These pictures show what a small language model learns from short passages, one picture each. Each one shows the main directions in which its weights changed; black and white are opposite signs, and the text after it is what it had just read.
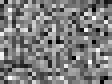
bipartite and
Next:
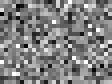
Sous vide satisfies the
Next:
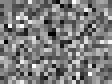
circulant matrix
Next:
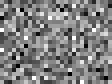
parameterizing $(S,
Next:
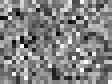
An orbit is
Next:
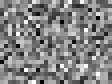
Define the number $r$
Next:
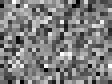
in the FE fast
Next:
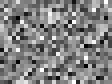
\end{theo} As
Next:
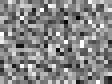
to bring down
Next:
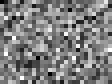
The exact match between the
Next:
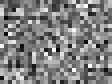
the algorithm. We also note
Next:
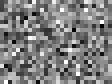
_{r}$ if the grade
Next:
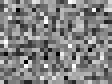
is easy to see that
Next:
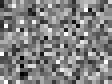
& \text{ if }
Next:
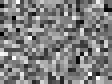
be seen concisely
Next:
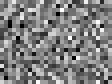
which are suitably
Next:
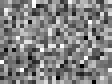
over $U$ in a natural
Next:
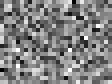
Also, for each
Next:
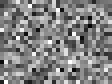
the matrices $T(g)$
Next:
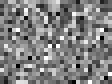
problems is not possible for standard
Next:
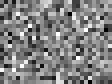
Similarly, for
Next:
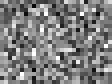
region of variability of the
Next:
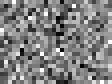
F}_{64}$ containing
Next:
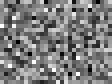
directly the minimizer
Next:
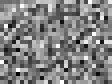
out of the solution $u$
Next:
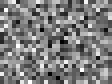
It can be used to derive
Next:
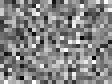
property of $\Gamma$ and Theorem
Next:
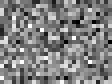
sequence of operations which are
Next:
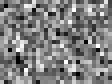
$p>1$. For each
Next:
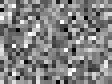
S. \quad {\it
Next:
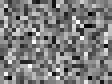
two independent fundamental
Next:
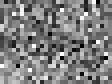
q d \in 2\Z
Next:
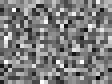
between $150$ and
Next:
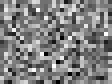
right translates mean the same
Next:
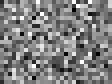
the origin and the
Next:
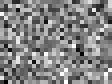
presentations which are related
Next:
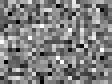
Athreya and
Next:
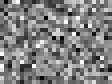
operations rather than
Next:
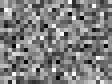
Now we prove the main theorem
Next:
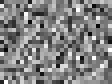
coloring $\psi$ of
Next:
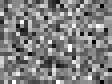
space, we get the main result
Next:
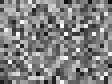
sum of two invariant symplectic
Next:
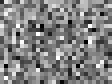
a quick example, consider
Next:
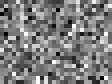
$\mathbf q \in \widetilde
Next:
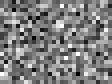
The methods proposed for
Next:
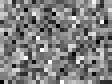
1 \end{equation} where
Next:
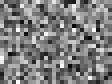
below. So, we come
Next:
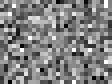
\qed \subsection{Proof
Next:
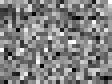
t_{dev} \leq
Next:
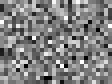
functions on $\GD$ with
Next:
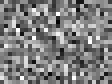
of an operator's integral
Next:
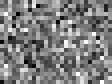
minimum in $X$.
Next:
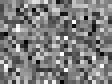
that $K$ is {\em
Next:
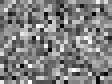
wreath product and
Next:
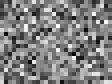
\end{equation} where the
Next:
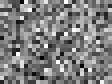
it maximizes
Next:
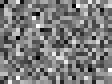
the smallest
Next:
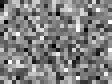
(iii). We need to
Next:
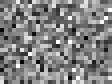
the normalization of the closure
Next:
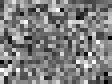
is irreducible
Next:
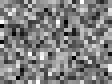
equations fully describes the
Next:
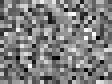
third element, and it
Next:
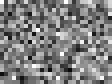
handle the second class of systems
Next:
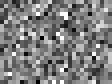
\medskip Let $G$ be
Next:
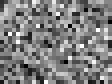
(3) is called the finite
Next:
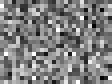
for gEN (in
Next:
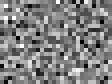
the susceptible
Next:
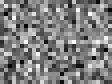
lattice unit of
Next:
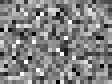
of minima of the
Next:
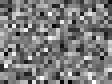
bijections is left as
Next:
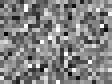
\end{pmatrix}$$ Thus the
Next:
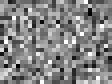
minimal flows which
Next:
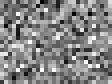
(see also the work of
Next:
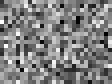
m \big( f_w
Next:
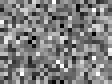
functions of $q$ into
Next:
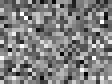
D(u,v)$ and
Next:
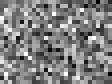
family of Galois
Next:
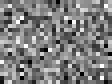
control admissible set
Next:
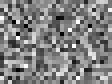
L_\la$ and Lemmas
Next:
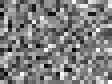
the DMKP equation
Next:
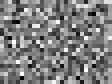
this article. I
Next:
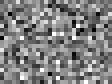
$\h$-weight spaces and
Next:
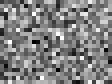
the Akademia
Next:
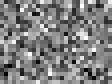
so that the treatment
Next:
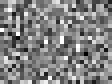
plus spherical
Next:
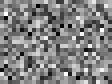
may connect a vertex to
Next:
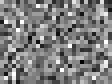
spaces. \begin{proposition}
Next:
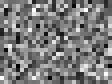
$k$, which is a
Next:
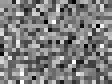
are developed.
